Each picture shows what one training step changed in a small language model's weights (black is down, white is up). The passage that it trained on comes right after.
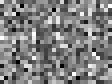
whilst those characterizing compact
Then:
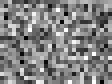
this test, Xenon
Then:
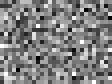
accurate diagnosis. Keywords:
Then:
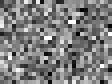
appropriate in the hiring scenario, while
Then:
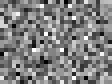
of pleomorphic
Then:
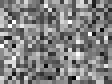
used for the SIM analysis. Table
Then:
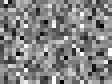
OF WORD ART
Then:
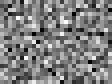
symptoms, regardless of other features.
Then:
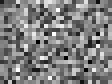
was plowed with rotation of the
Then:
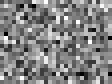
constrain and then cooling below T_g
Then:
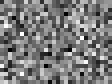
were cleaned from time to time.
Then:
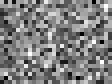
Intrauterine fetal death
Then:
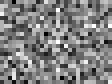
focus on developers' view because
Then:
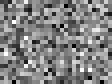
minimum execution time and put first in the
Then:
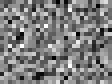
to be shared for the benefit of the
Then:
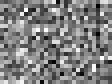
to September 2020 and was analysed
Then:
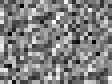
understand the effect of vocational training for
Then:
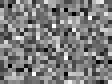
take on the Challenge?*
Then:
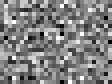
and disposal. The herewith
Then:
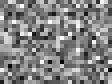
observed. - The systematic resilience assessment revealed
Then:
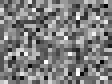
the rate of transpiration, leaf temperature
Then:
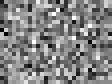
work of Krystýnová
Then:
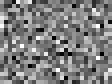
deploying heterogeneous devices and integrating them
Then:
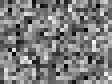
to the offspring. Under
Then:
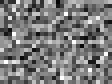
similar to that of water.
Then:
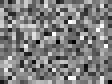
used in the treatment of patients with psychological
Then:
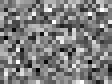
preservatives and disinfectants.
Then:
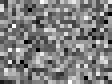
Sensory and Vascular
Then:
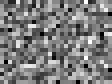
not allow the transportation of the waste to
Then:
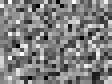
is specified, it is assumed that the
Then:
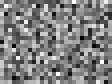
is relevant. Purpose and objectives
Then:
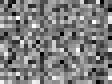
methods of teaching English are based on the
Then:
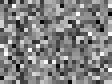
of time. The titre values for
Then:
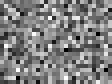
improvements to another technology or technical field.
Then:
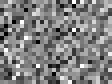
smaller number are occasional
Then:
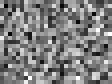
During 1990s there were 5 large
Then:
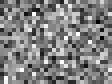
externa, which progressed into
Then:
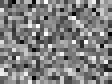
do homem e da cultura do
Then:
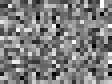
photoluminescence of the
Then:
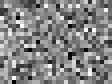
avenues, since it came out
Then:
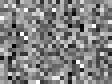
verbalizing understanding that arise from
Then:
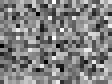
Nezam et al., Uma
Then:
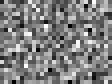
a definite influence; the best
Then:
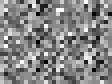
Rustagi College of
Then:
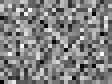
function. A whole range of results on
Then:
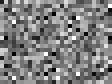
step in the value chain [1].
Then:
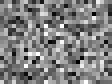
data warehouse management, advances
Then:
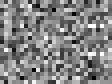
keys i.e. private key and
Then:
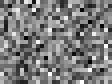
presence of an interaction such that:
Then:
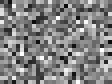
that the order in which questions are asked
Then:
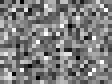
and dependent on pathologist competence.
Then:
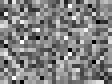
of HIV-1 infection, but
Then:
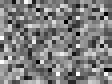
significant public health challenge, increasing the risk
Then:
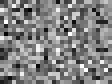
of RFO on mink density
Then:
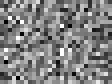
*D. deltoidea*
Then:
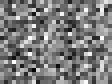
the website of national stock exchange, money
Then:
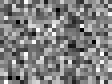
recent learning-based planners such as
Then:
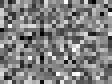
used to make drug delivery systems as
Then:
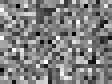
M.L. analyzed the data.
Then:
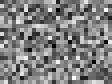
and cancer, resulting in low commitment to
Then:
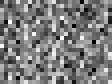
Qualitative Data Analysis No
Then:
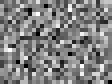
for lungs.^[1]
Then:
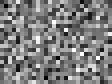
constraint is violated. Figure 1 shows
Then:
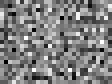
positively impact organizational performance and contribute to a
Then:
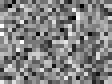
regulatory constraints, which limit the implementation of
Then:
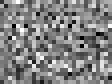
study is to optimize the dress
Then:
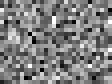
Improving the Evaluation Mechanism
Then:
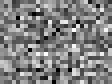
isotopic ratios
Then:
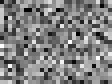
on backup generators significantly increase operational
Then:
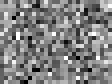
and grade. This situation played an
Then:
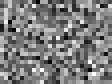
soaked with 50%
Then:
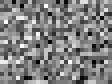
in the harmful use of alcohol,
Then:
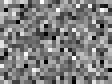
Fault Energy (SFE) due
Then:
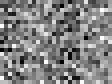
three stakeholders selected more than three biodiversity
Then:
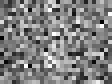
including economics, social, marketing,
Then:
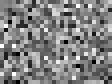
Music, Carnegie
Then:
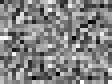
and decreased ROS production that
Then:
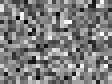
the doctors as well.
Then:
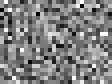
This is the most effective rabies
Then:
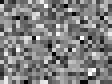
challenges and experiment changes, that is,
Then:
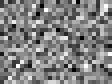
type 2 diabetes. *New Engl
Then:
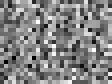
Average Variance Extracted
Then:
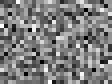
has been widely used with great success to
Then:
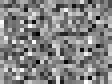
OpenDC, CloudSim) allow the
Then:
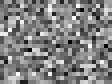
2011). It is nutritious,
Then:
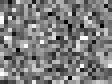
also mitigating energy demand and
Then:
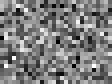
are short-lived and don't
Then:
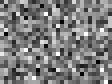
**Early introduction to
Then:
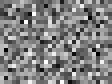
respected performers of libations
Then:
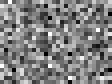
Yet, the variation in the
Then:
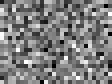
to conceptualization; CB,
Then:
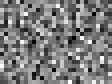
Case 1. The initial attitude is set
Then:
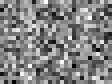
Singapore's plural and
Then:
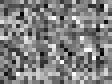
(2010) Normal Operating Level
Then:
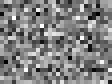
holes and separated pixels may be
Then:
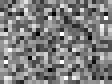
political science, and public administration.
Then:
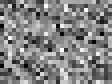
dose. Sulfolane plasma
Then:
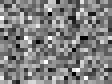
parameters, namely pulse on time
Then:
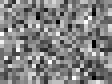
Yurttas, L. and
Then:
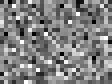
of the crystalline domains along the
